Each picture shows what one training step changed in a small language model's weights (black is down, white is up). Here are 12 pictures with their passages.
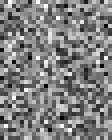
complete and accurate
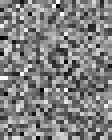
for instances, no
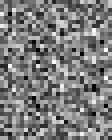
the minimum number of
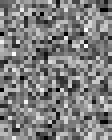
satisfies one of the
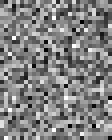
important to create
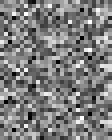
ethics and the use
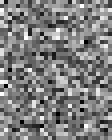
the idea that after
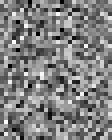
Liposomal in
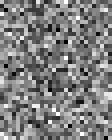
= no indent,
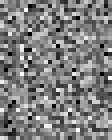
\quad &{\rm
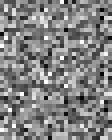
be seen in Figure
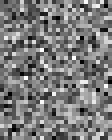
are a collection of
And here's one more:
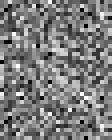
distribution of average
